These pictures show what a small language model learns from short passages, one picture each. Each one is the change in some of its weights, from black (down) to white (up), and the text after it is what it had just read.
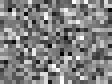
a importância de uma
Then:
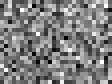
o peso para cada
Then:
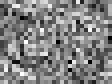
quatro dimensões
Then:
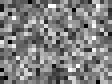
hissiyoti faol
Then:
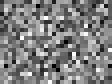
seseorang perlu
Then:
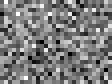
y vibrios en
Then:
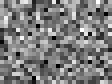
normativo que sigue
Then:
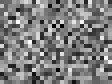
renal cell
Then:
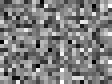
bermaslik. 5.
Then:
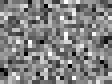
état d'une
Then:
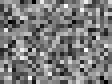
общества — такие
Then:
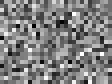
к публикации
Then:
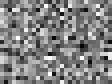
bilan topiladi (5-
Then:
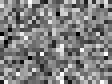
maior de pessoas ao
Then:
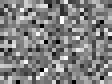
liberal, partía
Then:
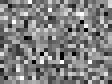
este restaurarea și
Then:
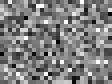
sigara içtiği ve
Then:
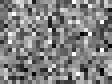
abordagem “um
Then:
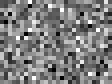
deciden expresar sus
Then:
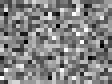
Schvey «In his
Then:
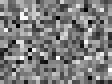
решить данную
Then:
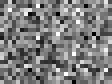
outros recursos e
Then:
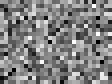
перегляді і
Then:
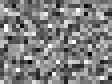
2020), El principal
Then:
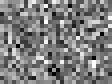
équatorial du
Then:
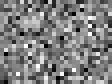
зареєстрованих в
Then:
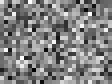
*La piedra
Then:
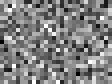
mãe, enquanto
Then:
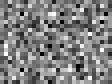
obtained from 18
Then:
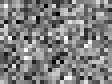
se encuentra el
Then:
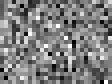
masse. Enfin,
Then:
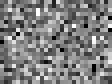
sólo podemos
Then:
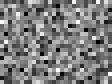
de la Grèce
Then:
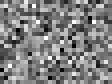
membawa manfaat yang
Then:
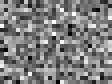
kishilarni samarali
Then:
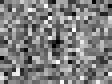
parte integral de lo
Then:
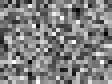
nyata terhadap
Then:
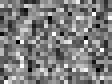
Skenario Tabel
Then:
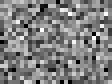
que bon nombre de
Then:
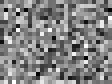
fora da sala de
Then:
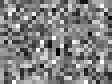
року суддя
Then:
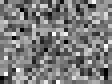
ее протоковых
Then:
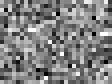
hospital. To
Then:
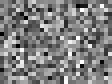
proceeding. 07
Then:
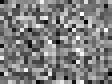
excelente entrevista
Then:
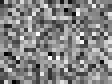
ühe ametliku
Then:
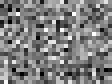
типологии. Как
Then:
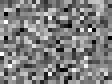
ish va jarayonlarning yuqori
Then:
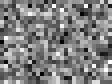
Paulo, a
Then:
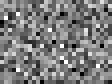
та інші питання
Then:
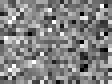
of the technological
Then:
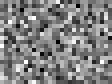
ushbu qonunning
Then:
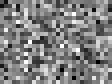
(ARLIANI *et
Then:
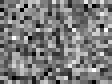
financiamiento hacia
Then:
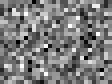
Roy D. Alien
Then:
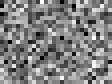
que se entrega más
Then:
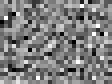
более или
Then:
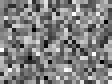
and quality of university
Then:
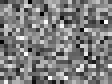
début de notre
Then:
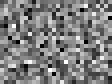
Tergov harakatini
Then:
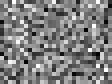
Como introducción al
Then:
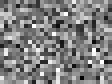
fikrlarni o‘rgangan
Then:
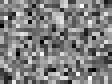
различных школ
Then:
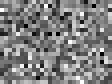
a major role in
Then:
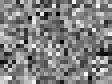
la movilidad,
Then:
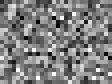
данной статье
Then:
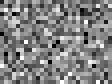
Minas de Narical
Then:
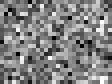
bem utilizado por
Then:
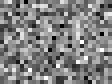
be competent in using
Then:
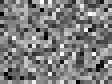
estudo e resultados
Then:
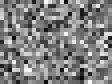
еди. Буннан
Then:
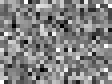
росту потреби
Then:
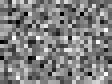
approaches to social
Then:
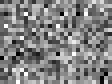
Odatda, asar
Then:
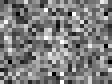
– і світового,
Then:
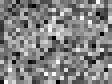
e a Comissão de
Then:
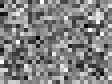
que é necessário
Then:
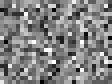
me ajudado e
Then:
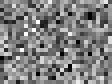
daya lindung
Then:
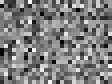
не достоверный
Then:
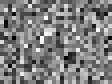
de suas etapas
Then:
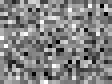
hayotiga singib
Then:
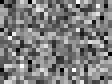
Mustafa EREN
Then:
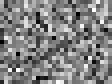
flere tusinde
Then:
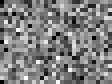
antes de qualquer
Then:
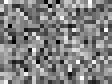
extrem de important
